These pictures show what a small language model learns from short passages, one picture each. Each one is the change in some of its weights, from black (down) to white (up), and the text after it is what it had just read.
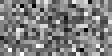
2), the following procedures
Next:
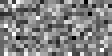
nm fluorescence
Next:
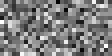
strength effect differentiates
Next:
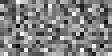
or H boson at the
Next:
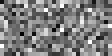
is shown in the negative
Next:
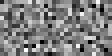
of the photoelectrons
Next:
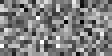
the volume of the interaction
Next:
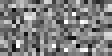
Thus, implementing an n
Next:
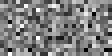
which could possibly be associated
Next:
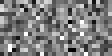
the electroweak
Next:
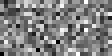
education of young
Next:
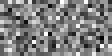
effective suppression of
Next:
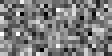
in the state.
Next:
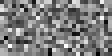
the semimajor axis
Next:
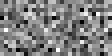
Table 11. Correlation
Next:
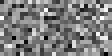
pixels) of
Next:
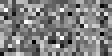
such as that from a
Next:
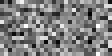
PMF is
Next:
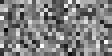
of them, and
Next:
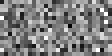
of 1-inch
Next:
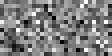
antibody-based testing
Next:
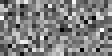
and foster collaboration
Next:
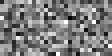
of a bird
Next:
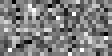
at email:
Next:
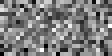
the values presented in Table
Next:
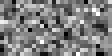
concerned about centralized
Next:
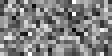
hurt our
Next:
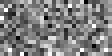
from trusted friends
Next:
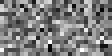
the synthesis of
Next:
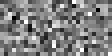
simplest example let us
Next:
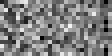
with those observed for
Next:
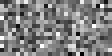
and fulvic
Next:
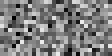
do we see a projection
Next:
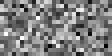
the outcome of the quantitative
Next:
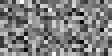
total number of species was
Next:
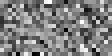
T_i$$ The
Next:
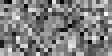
them elaborated
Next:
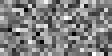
model we attach the
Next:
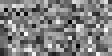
ODM perspective, it
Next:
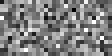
of Science, School of
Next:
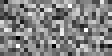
textbooks of
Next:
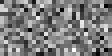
the interaction vertex $\Phi
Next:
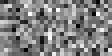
paper. The modification
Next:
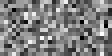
The chart shows the
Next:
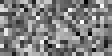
the symmetry of the
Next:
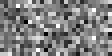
countries upon their return to
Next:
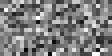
imparting education in
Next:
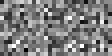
of objective function achieved using
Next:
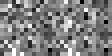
be detected due to
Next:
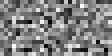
vary slightly between simulated
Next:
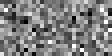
back-projection or
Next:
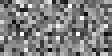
Numbers : }
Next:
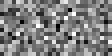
relatively minor compared to
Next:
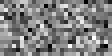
to note that all the
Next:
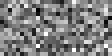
images, the object
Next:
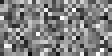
of the UDW
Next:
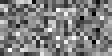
number of terms.
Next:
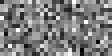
of life and adherence
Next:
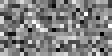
given diagram are to be
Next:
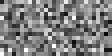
of a gauge covariant
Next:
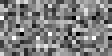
and plastic paper
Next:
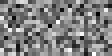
we remove one binary
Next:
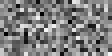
Al Mukhtar
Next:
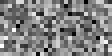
measurements are requested to
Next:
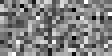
the same category of
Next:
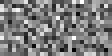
and let the set of
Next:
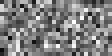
the budget, but also
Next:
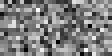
production differ significantly by orders
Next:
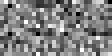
are thus well defined.
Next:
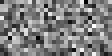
of the jets,
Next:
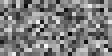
iron oxide
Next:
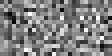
Assessment of
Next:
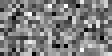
Parts Supply
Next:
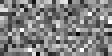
the one hand, some
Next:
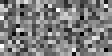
and high measurement noise.
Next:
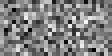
The Prevalence and
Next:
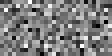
collection The process used for
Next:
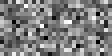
heterogeneous poison
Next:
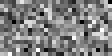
tries to optimize
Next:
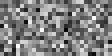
a T1w
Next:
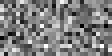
as a conversion equipment
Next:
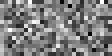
detailed data on the
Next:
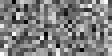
Control Total n % n
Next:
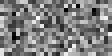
a result, developing mobile
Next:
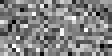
Care Center of
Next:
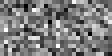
right at the Fermi
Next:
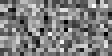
once. In each
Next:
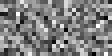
throughout the TI
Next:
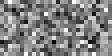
glueball mass
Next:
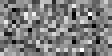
The prospects are
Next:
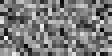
irregularity in
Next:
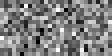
equipments. It
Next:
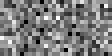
and speed levels.
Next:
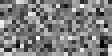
response can be fit by
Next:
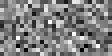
current-driven domain
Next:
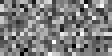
the study rejects the
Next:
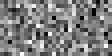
delivery. In 2011,
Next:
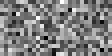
a device used to slow
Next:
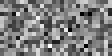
a bi-lognormal
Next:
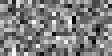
limited wavelength range. It
